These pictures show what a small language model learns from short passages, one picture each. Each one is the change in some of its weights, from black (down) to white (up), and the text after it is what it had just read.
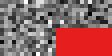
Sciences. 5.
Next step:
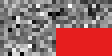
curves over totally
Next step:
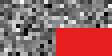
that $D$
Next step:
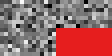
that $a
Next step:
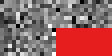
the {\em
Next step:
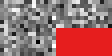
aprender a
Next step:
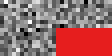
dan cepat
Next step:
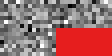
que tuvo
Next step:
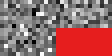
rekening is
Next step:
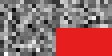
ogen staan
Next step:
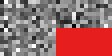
the proofs of
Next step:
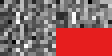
of the space
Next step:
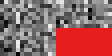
them by
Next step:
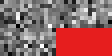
the gap of
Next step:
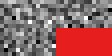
while the share
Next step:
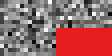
key properties of
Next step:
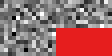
scalar variables
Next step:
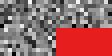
bounded and $\de
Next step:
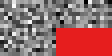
qilish har
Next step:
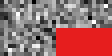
of radius
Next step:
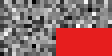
a version of
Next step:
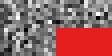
and the outer
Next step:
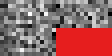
may depend on
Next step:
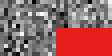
representation of the
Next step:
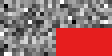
der Sand im
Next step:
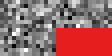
finitely generated
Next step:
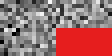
région et
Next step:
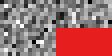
of nonzero
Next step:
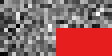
the realizations of
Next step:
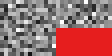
especialista en
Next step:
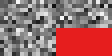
biri —
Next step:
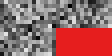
at a single
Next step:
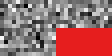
mot «
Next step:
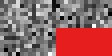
data set all the
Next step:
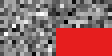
system. It is
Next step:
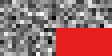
assumption. If
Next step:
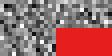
und der Arbeit
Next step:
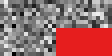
structure arises
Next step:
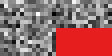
obtained results on systems
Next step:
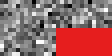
$i$ at
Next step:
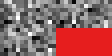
and the Russian
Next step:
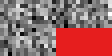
solution of the
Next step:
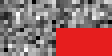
of probabilities
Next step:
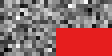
training and
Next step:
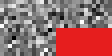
strict lower
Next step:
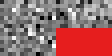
ofrecer en
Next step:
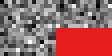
algorithms may
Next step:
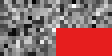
a transition
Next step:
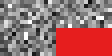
risk measure,
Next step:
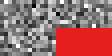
carece de
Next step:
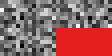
this section we consider
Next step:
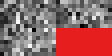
is of the form
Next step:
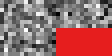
России. -
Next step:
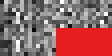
of the ones
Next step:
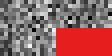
set of all the
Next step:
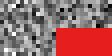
на этой
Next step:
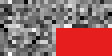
+\infty$ and
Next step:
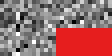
the similar method for
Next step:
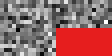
education and
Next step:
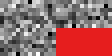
цели и
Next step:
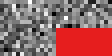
to the four
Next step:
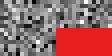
a lower bound on
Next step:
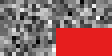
one can find at
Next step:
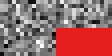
gent que
